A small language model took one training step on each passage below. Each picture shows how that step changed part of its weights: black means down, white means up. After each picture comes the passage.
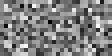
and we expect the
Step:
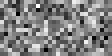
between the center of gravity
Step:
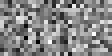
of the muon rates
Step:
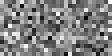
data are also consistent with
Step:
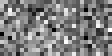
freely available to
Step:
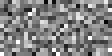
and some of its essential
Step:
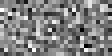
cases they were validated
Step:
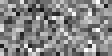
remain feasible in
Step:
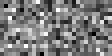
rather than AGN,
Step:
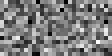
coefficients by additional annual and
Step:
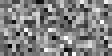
gummy in
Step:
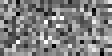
onto a dress
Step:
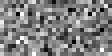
applications of elliptic curves
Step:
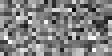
of endangered species
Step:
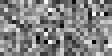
DNA hybridization.
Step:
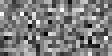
a belief network is
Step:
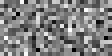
Sciences contribute to achieving
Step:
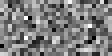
it is projected that
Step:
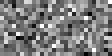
a decisive agreement
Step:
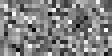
in voltage at the nodes
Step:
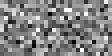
in recent years for
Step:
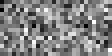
a metamaterial
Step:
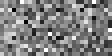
slang expressions may express
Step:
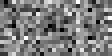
reversible literature as
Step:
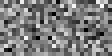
spot[9]. Due
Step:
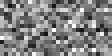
the health and satisfaction of
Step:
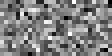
a graphical representation of
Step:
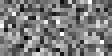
have used the refined
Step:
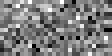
morbidity states that
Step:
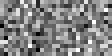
a topologically stable
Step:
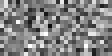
instead of $x'$
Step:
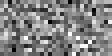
by a folding
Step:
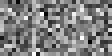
since its variations lead to
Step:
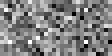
the BH will continue
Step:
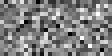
Proline 3.8
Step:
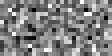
portable unit that can
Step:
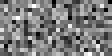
(called flits)
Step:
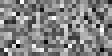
generation of mode-2
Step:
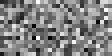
YBCO, a
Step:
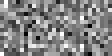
$\phi$ is the
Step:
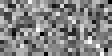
the effects of clays
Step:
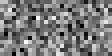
begins with developing a
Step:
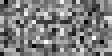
quasienergy $\epsilon$
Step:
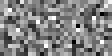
nonlocal quantities because there
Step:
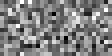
work hours violations.
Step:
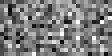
emit long duration
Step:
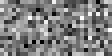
solved exactly but is easy
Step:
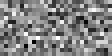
in both water depth and
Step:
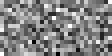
special education teachers'
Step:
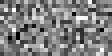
theory of EB is
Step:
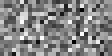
industry, oil and
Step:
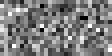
The details can be found
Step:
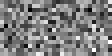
to support the adoption of
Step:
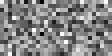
The solid and the
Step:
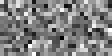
the cross sections (for
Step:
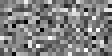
not independent and verify
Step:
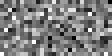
Thinking that helps
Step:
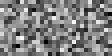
decision-making, often
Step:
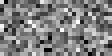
desktops running
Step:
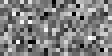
on optical measurement of
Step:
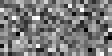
z 3 Current
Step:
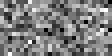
the Genocide
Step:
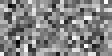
the relation, valid in
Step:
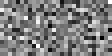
they relate to the
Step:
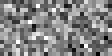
the nominal
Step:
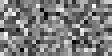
consider two configurations,
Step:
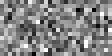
So applications cannot even ensure
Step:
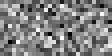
are used. Despite
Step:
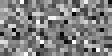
text, the space of
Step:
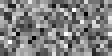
the context of the three
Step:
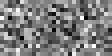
not significant relations with
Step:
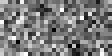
rate from hidden
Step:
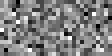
expansion. In the matrix
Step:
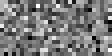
would be to select a
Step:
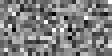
have so much cash
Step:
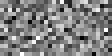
understood observing that in
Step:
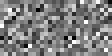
frequently, and it appears
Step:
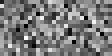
item embedding tables
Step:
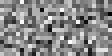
swatch), their
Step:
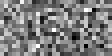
sparse controller as
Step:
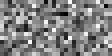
of the Spring
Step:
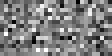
CD, et
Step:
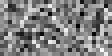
Phys. J.}
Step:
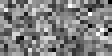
the Ga-O
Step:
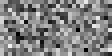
as the prohibition
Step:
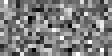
holds for any $\V
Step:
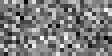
Fig 10 TEM of
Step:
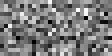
and Sustainable Energy
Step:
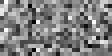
a scale $\Lambda$
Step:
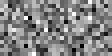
it is obvious in this
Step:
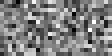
now a constant coefficients
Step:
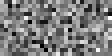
lower/upper layer
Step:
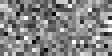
can be obtained as
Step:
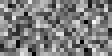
the following linear fuzzy
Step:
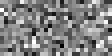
secret key is
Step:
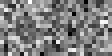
the couplings. Finally
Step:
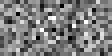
large scale HPC
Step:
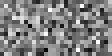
brought by the coefficient
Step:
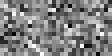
in common with the other
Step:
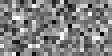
(also defined by
